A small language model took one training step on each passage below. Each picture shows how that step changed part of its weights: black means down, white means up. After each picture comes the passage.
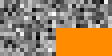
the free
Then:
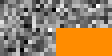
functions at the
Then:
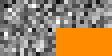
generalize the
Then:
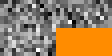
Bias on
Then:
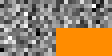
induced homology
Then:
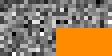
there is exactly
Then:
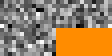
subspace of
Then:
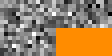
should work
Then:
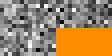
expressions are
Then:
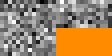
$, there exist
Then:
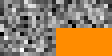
theory is the
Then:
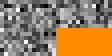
full dimension,
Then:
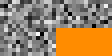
note that in
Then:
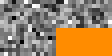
is the unit
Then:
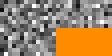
for considering
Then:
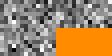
be a compact
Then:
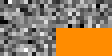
even smaller than
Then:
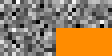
ensures that
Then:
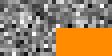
\sin \theta
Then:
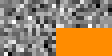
coefficients of
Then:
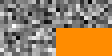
Let $p$
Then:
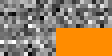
for all time with
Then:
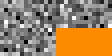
of the secondary
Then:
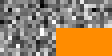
limit is uniform in
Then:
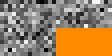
$x \in
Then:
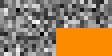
a straight
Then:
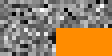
effect varied
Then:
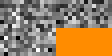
actions are
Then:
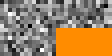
$\phi$ is
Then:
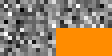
discrete set of
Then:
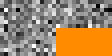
inequalities are
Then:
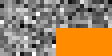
from the algorithmic
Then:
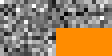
case for power
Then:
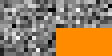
results, we
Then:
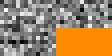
smooth and its
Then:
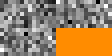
numbers can be used
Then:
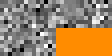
as in the
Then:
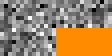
as those of
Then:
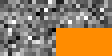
\def \s
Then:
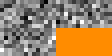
known, see
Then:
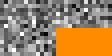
with this type of
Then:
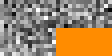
} Further
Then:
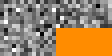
plot in
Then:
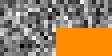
and \[
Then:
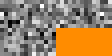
complex physical
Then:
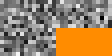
use the inequality
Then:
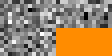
This sharper
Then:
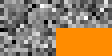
\noindent {\it
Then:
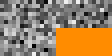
the invariance
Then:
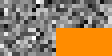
then ${d
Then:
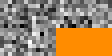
extensions with
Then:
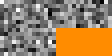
the title
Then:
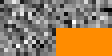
4. The results
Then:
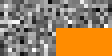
dynamical systems
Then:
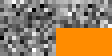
for knots
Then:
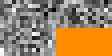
theorem, nonlinear
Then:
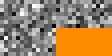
objects are
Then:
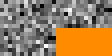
main results} Let
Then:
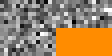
the results in
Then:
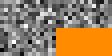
a possibly
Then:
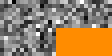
far known
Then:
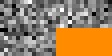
= tol,
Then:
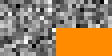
the partition
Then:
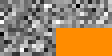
Thus, the
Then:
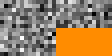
approach, we
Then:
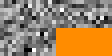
next section.
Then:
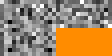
between them.
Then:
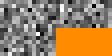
in place of
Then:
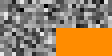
the empty
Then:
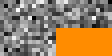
case (for more
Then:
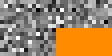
sensors are
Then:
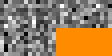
with one of its
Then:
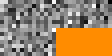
n!)$, where
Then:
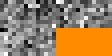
to obtain a
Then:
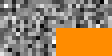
the following map:
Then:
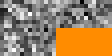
takes the
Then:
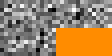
} \qquad
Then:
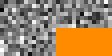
for the spatial
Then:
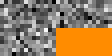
from $K$.
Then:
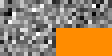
lemme du
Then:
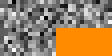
suitable class
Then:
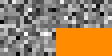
notation to
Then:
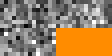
by removing
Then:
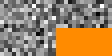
moment of
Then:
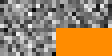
hard problem is
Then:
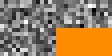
endowed with
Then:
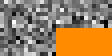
Hopf algebra
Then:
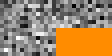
special type of
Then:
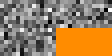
yields the numerical
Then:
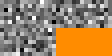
for the weakly
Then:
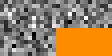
defined by the following
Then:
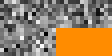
and 4.
